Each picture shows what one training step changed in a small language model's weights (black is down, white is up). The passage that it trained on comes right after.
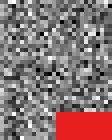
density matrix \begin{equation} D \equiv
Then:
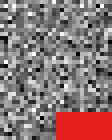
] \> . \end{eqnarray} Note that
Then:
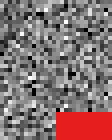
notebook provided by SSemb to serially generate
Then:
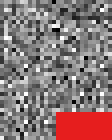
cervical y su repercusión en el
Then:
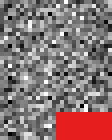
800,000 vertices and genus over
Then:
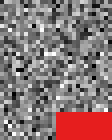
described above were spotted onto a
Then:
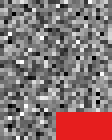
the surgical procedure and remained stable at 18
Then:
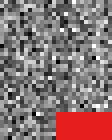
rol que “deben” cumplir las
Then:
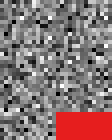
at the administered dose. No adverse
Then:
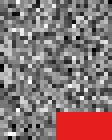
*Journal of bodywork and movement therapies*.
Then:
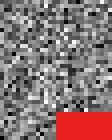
= 40$. Table 3. The simulation results of the input
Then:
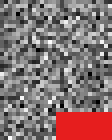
mod. Și va fi nevoie
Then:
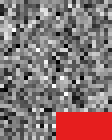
menos alguno de ellos,
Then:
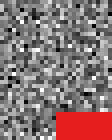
al-Farabi and Abu Ali
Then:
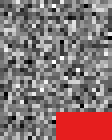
se procedió a realizar el estudio en el
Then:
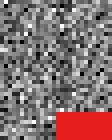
for clinical decisions. *Annals of internal
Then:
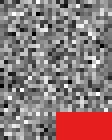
healing process, prolonging both its phases:
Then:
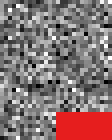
operate within one, and on more than one,
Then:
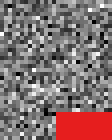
learning initiatives, particularly in the context of the evolving
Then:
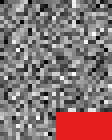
SqueezeNet, DenseNet,
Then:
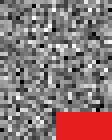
mitigation measures for addressing the energy security
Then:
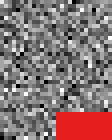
осврнути на написано.
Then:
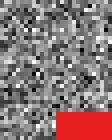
aplicação na indústria de compósitos
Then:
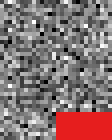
ir spectrum (KBr) of the HA sample
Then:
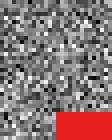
al., 2021). Según Vallejo
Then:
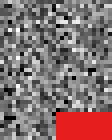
Lynden--Bell et al.
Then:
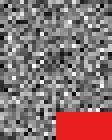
уразливостей, граф
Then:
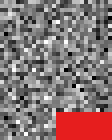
and fine-grained autoscaling.
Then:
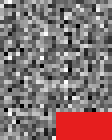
the number density dominance of the lighter
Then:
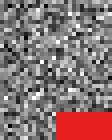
representations, the textual model is synthesized into a
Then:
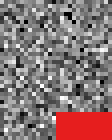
ko'rsatadi. Umuman olganda,
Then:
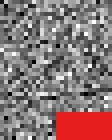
than the religious group in question: – No Is
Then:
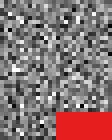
Bentuk pelatihan yang paling umum untuk
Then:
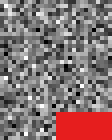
questões de escolha múltipla
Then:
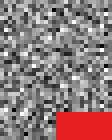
Here we consider the more general problem of the divergent behaviour
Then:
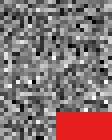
have been measured with a minimum of 4 different molecules with
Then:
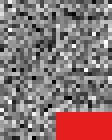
the metric takes the form $ds^2 = \cdots
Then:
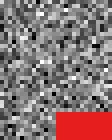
where it is more prevalent, to ensure timely
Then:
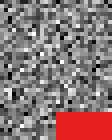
kpc-sized inhomogeneities are also
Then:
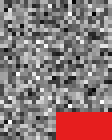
after bunkers. Today, scientific work is
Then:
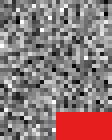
it might have consequences for the jet production (which
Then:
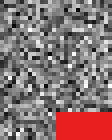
with the corresponding arteries; hence, the detailed knowledge
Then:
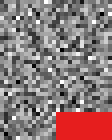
Sof uglerod nanotolalarning
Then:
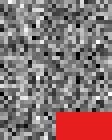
sont confrontées. En dépassant le
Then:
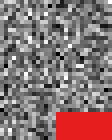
various other detector functions which could be used, such as the
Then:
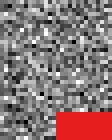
положения. В случае
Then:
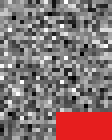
which include supernova observations, provide strong evidence for our
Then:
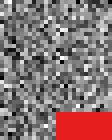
the full general case of phase and amplitude errors in arbitrary linear
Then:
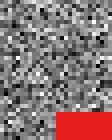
its potential, the effectiveness of social studies education in
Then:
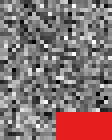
first step, carried out pre-processing, to
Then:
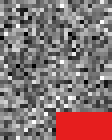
< 0,05$), а также частоту
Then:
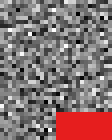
решать социальные проблемы
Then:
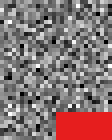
stage we have to make the supply voltage $V$
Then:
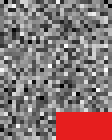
often only employ the most basic cybersecurity
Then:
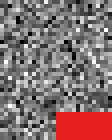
heart rate, compared to the lactic acid concentration
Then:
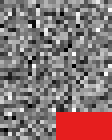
dan peserta didik. Berbagai
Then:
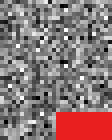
the decoder model is too powerful. This indicates
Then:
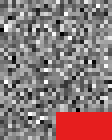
in childhood obesity and its association with right
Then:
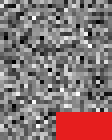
best performance for the quantum computer. Other species of
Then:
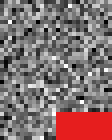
only carbonized, but also crushed, compressed
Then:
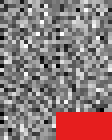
has a corresponding optimal search technique according to both the
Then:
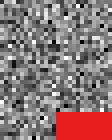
increase of separation (the inverse fourth power instead
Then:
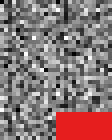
Rings of \ce{SO_2} and
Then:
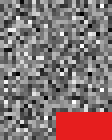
seconds) *(2)*. However
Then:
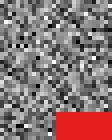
i zwycięża osoba,
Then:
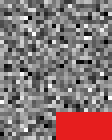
С 459.Криминология
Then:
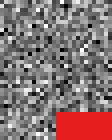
access to a gym or fitness center, while a
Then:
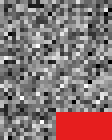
point. It is done iteratively so that the observation point
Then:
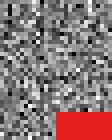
Experimental Sites (EXPS) An experimental site is a
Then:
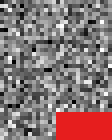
y los propios diseños curriculares.
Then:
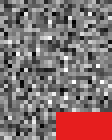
in the different plots, paddy was
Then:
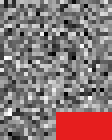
authority, and that two different models of authority
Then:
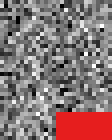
what he has done, regrets it and promises
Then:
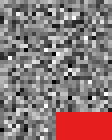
фаолияти” магистратура
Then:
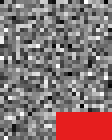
Urn model behaviour, no tadpoles in
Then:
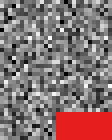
in our experiments, the first incumbent solution with
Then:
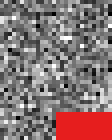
AMPA and NMDA conductance of
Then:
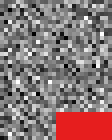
logiciel Smart PLS Le critère de
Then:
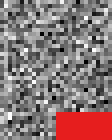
{\bibfnamefont {C.~L.}\ \bibnamefont
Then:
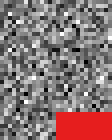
experimentale obținute au permis
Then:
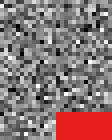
the method of \cite{Niekamp2010}
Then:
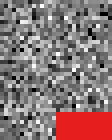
each facet category?—current implementation shows the
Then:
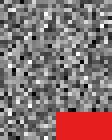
with an orthorhombic crystal structure and
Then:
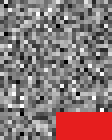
and the gradual (decay) phase of the
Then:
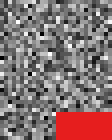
themes affecting learning included: Authority,
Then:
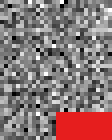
of democratic governance has profoundly affected
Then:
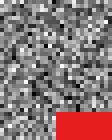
describe the sequence of puzzle designs we developed
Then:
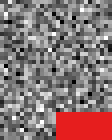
model~\cite{cs} (for a comprehensive
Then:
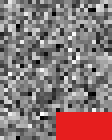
\raggedright \caption{Rotational
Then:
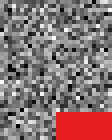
measures ANOVA, $F = 2.36$,
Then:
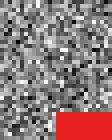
of persistences within each bin for the first solar
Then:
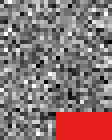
the $\alpha_{14}$ case than in the GR
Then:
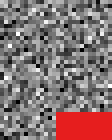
емоції, нова інформація краще
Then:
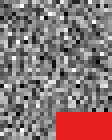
between spatial patterns of elevated LST and low
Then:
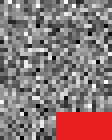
Harmonic Distortion (THD). This paper
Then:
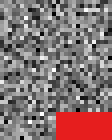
PCs in the PSF model. However, since
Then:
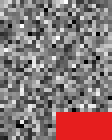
effect depends on two types of variables which are the first:
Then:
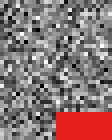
period of time. For example, a new situation, or
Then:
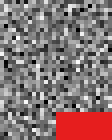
vibration damper for inline six cylinder
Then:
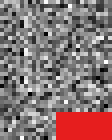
target brightness and the duration of the observations.
